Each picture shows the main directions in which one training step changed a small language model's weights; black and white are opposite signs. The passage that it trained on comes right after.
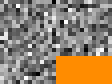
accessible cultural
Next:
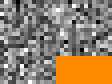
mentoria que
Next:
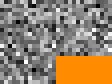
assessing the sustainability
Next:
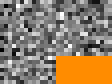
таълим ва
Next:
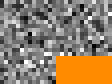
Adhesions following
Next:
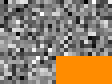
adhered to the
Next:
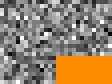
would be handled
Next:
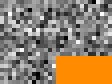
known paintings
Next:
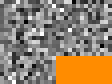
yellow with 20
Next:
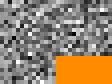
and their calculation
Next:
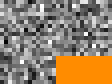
However, decreases in
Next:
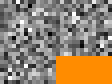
a veces por el
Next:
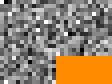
worked on the subject
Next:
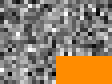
for the actual sample
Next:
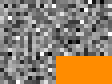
calculate zonal
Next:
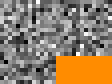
district i and
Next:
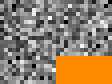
el arquitecto
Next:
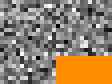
training of future
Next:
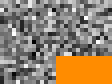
boradi. Yosh
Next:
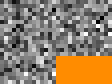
esta atribuição
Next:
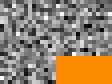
jurisdiction of
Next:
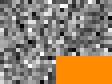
и нравственные
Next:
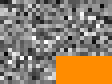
factor- κ B
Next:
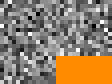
people to be
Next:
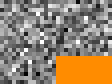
technique. As a
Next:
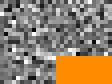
evaluación del transporte
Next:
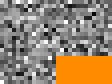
to the user on the
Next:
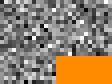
one or not?”
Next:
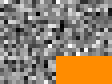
è possibile
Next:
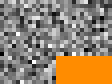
zarurligi va
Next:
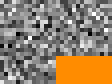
will be well characterized
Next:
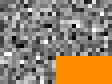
en ligne avec
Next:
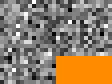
materials are shown in
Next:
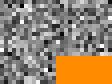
proceeding before
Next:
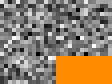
change from their previous
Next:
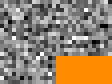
route of how the
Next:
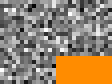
(b) muncul
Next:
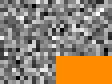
and Kr come from
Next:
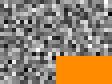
The photograph data
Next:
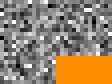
There is a likely
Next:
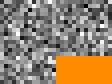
statistical test used was
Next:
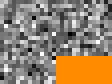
Jain A.K.,
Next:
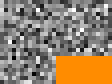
motivo de una
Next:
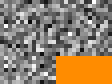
Third generation was
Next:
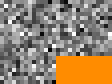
que variaram de
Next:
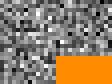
the trend towards
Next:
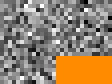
term bridging
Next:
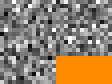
globally, with
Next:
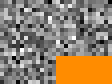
step, the system
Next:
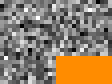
Present study included a
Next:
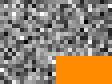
Article 16,
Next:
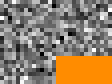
achieve the
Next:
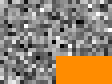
as the value of all the
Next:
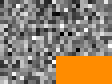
interval can be
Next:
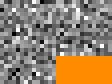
results and other project
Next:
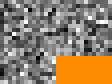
recently in various
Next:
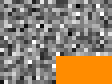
most integration policies
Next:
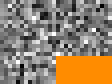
in Fig.2. The
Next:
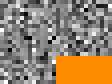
– Perú”
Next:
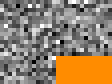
to release the
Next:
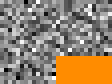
and macrosocial
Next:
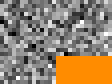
3 Relation 7
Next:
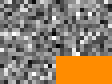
them quickly.
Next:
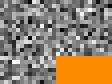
Figure 1: A
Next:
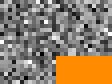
- Hallâj et
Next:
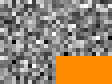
sorghum and
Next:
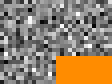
Adult literature,
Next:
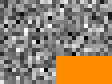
In addition,
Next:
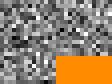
links is shown
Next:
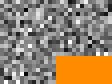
the ability to design and
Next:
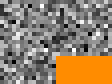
deformation. The
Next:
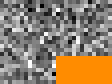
forging a new and
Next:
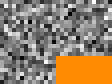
The last case can be
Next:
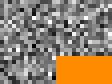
on March 8,
